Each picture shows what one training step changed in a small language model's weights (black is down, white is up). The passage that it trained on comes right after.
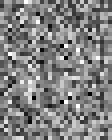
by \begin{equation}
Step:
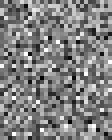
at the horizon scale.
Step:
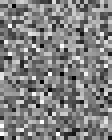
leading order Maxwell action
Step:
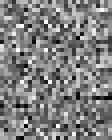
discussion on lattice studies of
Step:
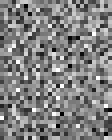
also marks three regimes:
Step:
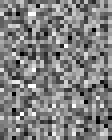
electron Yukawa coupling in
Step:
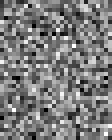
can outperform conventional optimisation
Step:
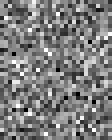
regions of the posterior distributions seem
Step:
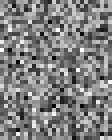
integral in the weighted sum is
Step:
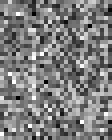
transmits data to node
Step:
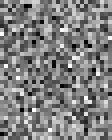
that the antisymmetric part
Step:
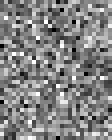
burst}(t) =
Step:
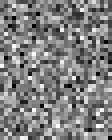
along the major axis and can
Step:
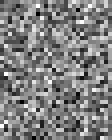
phenomena are detected; in
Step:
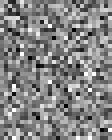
is positively correlated with
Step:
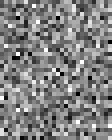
begin by defining the
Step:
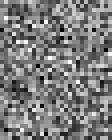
thought to consist of
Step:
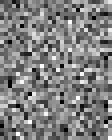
total systematic error, obtained by
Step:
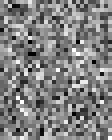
but also preserves the
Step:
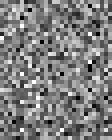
{author} {\bibfnamefont
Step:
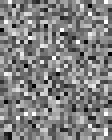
appendix discusses noninteracting
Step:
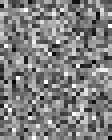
model, which can account for
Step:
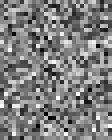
to assess the transit events observed
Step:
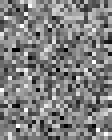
fits to the data by the
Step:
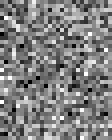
thickness have been produced using the
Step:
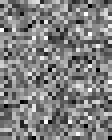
11 are positive then each term
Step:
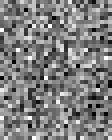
approach, we propose that there
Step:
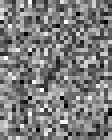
$\Phi^*$ and we see
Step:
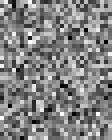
As MacAdam
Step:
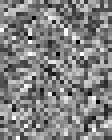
to the shapes of the
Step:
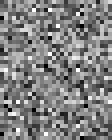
not guarantee similar control
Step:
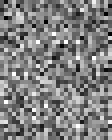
earlier and late parts of
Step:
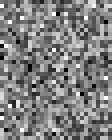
length generation and efficient blockwise
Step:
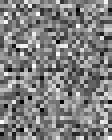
Group satellites.
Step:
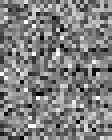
inertial forces as the
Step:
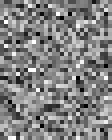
photovoltage values as
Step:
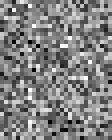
can be inverted. The
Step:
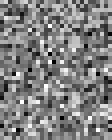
structural transition plays the key role
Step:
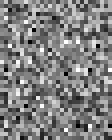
in the absence of the field
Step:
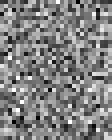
the first and second phase of
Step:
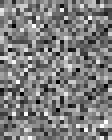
a front end (for example
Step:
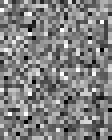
In fact, \[
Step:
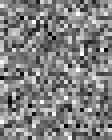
or $A\subseteq
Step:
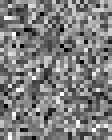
events altogether, according
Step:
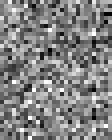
and at least one hit
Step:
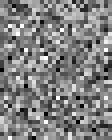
of the tails, including
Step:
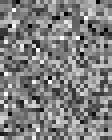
path from node $j$
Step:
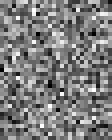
continuous, at least most of
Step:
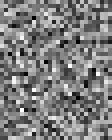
to the centre of mass
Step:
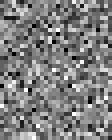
cannot do this, it will
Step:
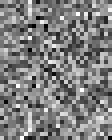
to re-express both
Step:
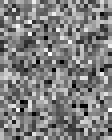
independent would be a first
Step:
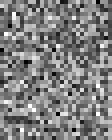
that elastoplastic
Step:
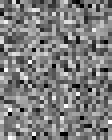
or self-consistently computed
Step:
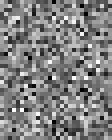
the field squared is presented
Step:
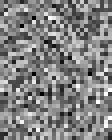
to this the noise in the
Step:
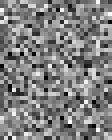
{\AA} with the space
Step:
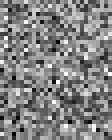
in the respective model. For
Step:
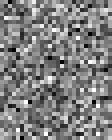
layer thickness is at least a
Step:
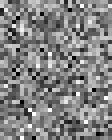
is well justified. This
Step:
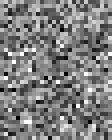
the sample-PINEM
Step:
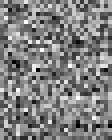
in the framework of the
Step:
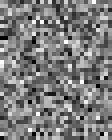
$b\to s
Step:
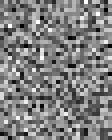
E and F given by
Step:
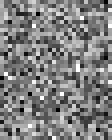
the security of data used to
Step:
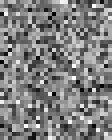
the cubical curves outside
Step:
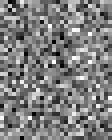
is that these coefficients have the
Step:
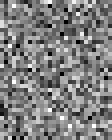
not give any significant contribution to
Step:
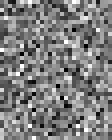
has $k$ points at
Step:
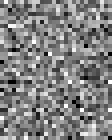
as the charge $\left|
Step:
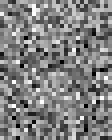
state determination for a choice of
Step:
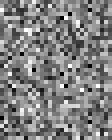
yields \begin{equation}
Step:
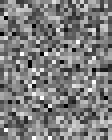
will undergo transmission at the
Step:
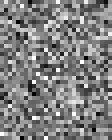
results on the normalized critical pressure
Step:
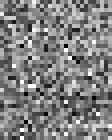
into account however, this no
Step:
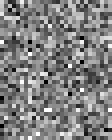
is said to have the
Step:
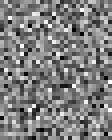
4-form dilaton
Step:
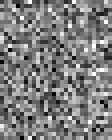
a dilaton, the
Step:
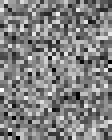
a critical comparison of model performance
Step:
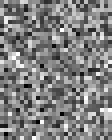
exactly the same Fourier components than
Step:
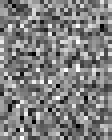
of financial systems is investigated,
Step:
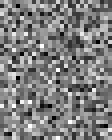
A situation is completely different when
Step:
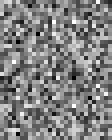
polarized electric field is
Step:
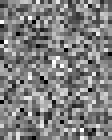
$BC$ is calculated according
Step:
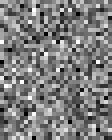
kpc. The fact that
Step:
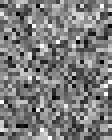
latent community structure given the
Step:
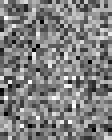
beyond the outermost point.
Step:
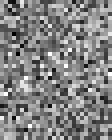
is given by the system of
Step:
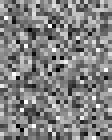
model is only valid for the
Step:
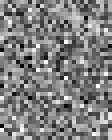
auxiliary potential $U$. At
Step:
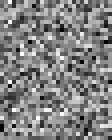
and the Kitaev
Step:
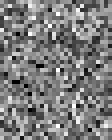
stars with spikes and
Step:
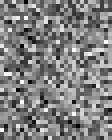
committee node
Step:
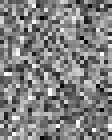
plausible.} However,
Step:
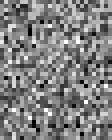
between bosonic and fermionic perturbations,
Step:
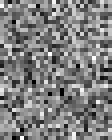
problem and its solution}
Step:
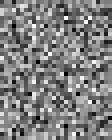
level---for example, a
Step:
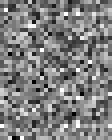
of any size can compete
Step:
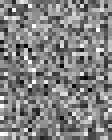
can be written as the standard
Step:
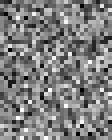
abbreviated name
